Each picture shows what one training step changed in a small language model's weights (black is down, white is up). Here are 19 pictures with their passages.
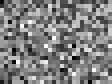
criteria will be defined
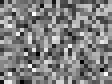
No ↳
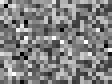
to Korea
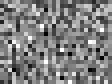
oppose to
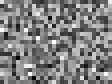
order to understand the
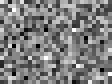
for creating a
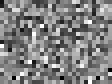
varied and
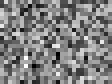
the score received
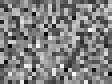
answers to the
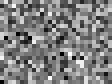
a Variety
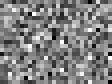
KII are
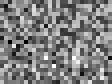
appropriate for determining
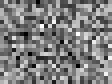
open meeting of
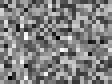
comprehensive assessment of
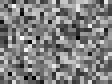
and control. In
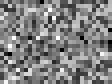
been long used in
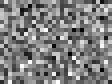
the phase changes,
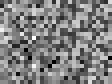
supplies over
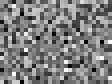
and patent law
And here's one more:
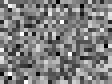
said that:
